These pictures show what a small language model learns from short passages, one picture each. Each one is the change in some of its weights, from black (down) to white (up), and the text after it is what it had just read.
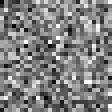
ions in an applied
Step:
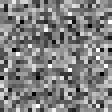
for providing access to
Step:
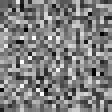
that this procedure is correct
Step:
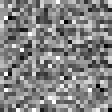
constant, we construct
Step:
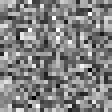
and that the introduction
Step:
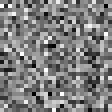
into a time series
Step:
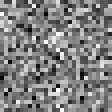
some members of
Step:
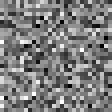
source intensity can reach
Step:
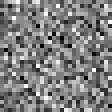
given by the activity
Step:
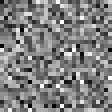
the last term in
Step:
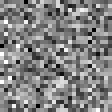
or Bragg
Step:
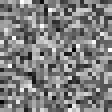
The interpretation of
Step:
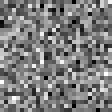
states, and their gravity
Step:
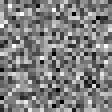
reach a constant
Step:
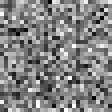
field; the method allows
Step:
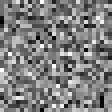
interactions showed the
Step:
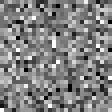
DNP typically
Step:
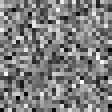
we selected only those elements
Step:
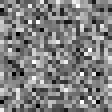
a rotation consistent denoising
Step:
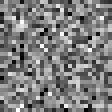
effect considered moving
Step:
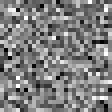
Hambye for
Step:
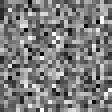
ranks first or
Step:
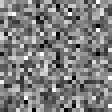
to measure the potential
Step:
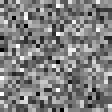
Cooperative Research
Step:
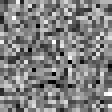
By denoting a
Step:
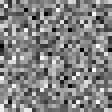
loss of generality,
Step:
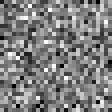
versus FL
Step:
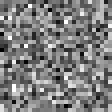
Now, divide
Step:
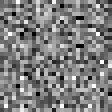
derived from the condition of
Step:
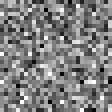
is about an order of
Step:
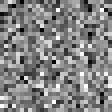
hashing methods. Since
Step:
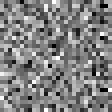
the blues lines
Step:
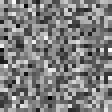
of transient
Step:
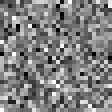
same surface densities and
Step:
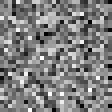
general scenario of a
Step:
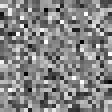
spin centers via
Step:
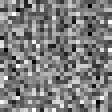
with radius of 12
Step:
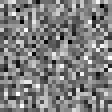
for this sample at 5
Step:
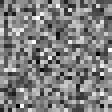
than to learn
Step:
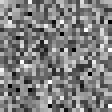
the inverse operation
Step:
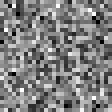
could be suggesting local
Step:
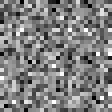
galaxies is represented by
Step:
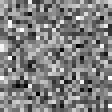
the boundary of the
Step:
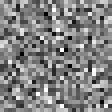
based on real parts
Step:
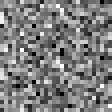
originates from the
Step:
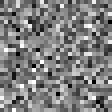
obtain two- dimensional
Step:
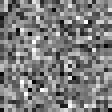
discovered. If
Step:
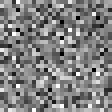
guided random
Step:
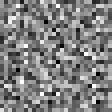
recipes are well
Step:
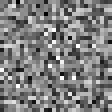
changing locally the
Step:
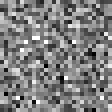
calculated signal is equal to
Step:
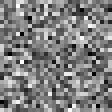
(with the scattering coefficients
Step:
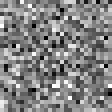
pitch angle of
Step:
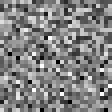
This hybrid
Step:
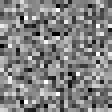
the digital
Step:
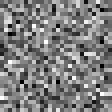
become severely
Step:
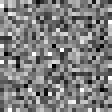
in which the interaction scale
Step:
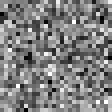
the loops. If
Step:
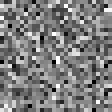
hierarchy problem
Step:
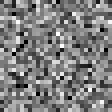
suppression of the
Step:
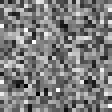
is calculated with the
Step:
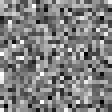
a constant of integration
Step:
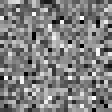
under party swap
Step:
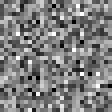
$dx$, then
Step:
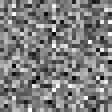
including periodic repetition
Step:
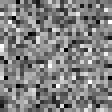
reference of each one of
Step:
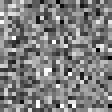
system under consideration will
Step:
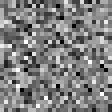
redshift galaxies that
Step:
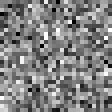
models. The code is
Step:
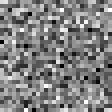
the unpairing
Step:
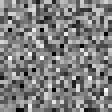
of a third flow
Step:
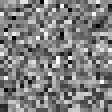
To find the minimum set
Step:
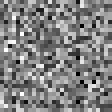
from both Conti
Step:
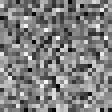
the rigorous
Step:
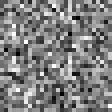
composition of energy
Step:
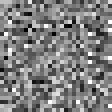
the line element the form
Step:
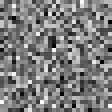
future description of the data
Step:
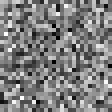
a systematic error equal to
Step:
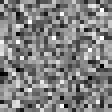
augmented plane wave
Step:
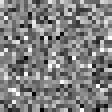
we adopt only
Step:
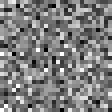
$C$ and
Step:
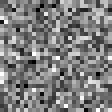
day stellar mass of
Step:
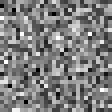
that no new singularity
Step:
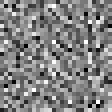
where superindex
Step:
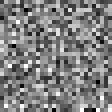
could not be obtained from
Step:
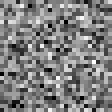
appropriate quantity to
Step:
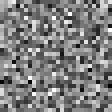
and $k$
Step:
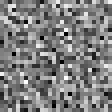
weak static field),
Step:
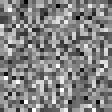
more pronounced
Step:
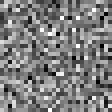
\bibinfo {author}
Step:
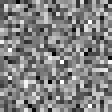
a visible node for
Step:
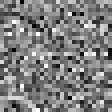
probability distribution is asymptotically
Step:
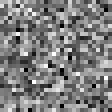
His method gave
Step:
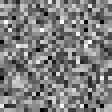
detail by Reichart
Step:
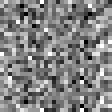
the refractory
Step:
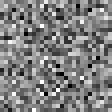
2, noise is
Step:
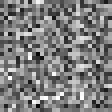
which is more practical
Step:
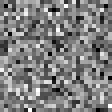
the ability to develop
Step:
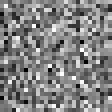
agents}} &
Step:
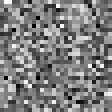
as pointed out
